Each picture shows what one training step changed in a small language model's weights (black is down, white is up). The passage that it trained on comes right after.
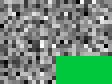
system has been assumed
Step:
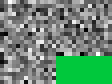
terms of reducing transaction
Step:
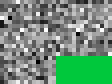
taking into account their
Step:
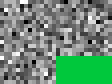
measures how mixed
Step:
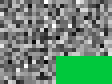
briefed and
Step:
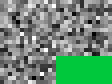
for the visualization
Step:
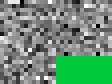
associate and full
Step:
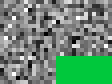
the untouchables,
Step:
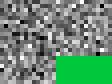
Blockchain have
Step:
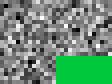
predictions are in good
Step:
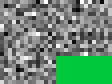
rates are closer
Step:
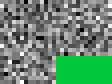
DEZn and
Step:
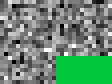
Third, to
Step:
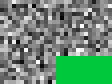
Jha was used. For
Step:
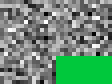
products. The EOL
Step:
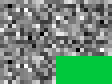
national security.
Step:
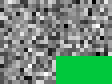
marketing demographics
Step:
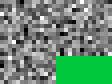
networks were also used to
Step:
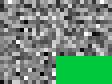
agent can enhance the
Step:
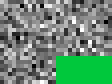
Ubay Community
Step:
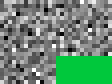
sector provides numerous
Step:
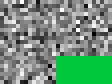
of the overall quality of
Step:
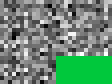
The developed support instructional
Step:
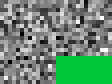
and patterns, such
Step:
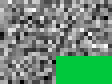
hydrogen bonding
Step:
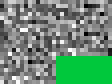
high frequency applications.
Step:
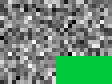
V). This signal is
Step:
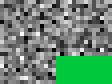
foot guard
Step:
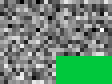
computer operators more
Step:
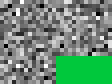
as a hot and
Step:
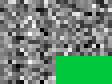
Table 12: Anti
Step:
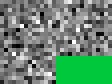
reprocessing and a
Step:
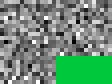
other forms of life without
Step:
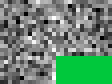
Genet Y.,
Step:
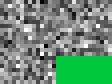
that they also rarely
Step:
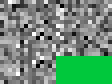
urban areas of the
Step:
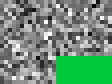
incorporated below
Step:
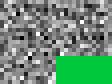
policy measures. -
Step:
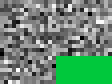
solidarity with us
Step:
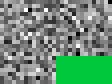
still offer one
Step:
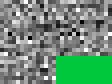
old. As an
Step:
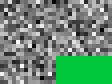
Despite a significant
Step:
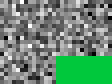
is the d/dt
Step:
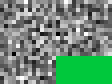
Efficiency of different
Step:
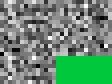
data which is collected
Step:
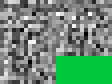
perspectives and from
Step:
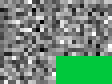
changing family
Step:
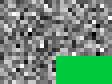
level drastically.
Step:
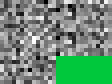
presence of multiple
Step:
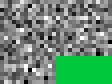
weighting all past
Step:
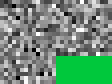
attains qualities
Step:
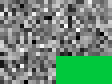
investigated a transonic
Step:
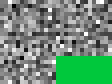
Through this integration of
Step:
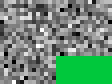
the library we present
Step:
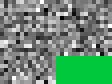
phone control to reduce
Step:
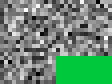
This study therefore examines
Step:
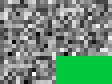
education and training, educational
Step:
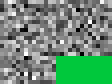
challenges identified in the
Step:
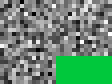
give conceptual
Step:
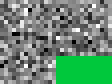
Brazil. This
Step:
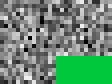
From this it has been
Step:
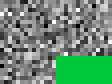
usage, bikes
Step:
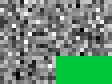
(29 occurrences).
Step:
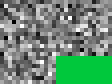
is the scarcity
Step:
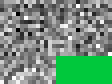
sources that were considered for
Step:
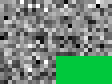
3: Total temperature
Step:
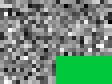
research partners.
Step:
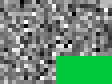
This causes information
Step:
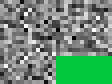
and material fragmentation
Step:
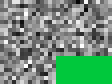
children under the age of
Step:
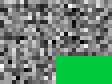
a summary of the
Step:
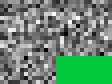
final version of
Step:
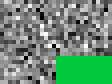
Amongst the
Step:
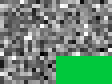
five barley
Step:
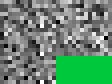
the study was limited to
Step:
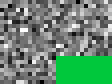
Key responsibilities
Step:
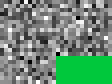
which is possible using technologies
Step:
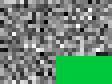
agriculture in Europe
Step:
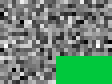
their muscles are
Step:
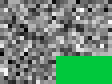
(Denmark and
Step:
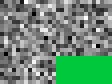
or leachates produced
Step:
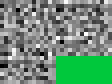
first outcome of
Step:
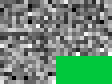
derivative of the
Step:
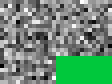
- direct substitution
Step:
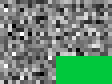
a framework with several tools that
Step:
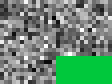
accidents in all
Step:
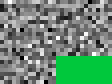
development step of finding
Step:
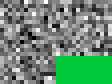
is dehydrated
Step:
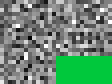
downloading or
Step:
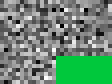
with a number of cases,
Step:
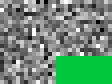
primary challenge is
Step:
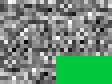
mechanized processing of
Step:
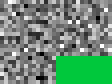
purposes. However
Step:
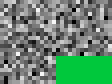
succinic acid
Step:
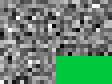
knowledge of microsphere
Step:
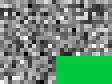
the lungs. The
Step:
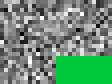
indicated in 65
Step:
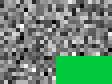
reports that plant and
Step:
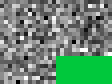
of SGBV are
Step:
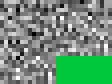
can be achieved.
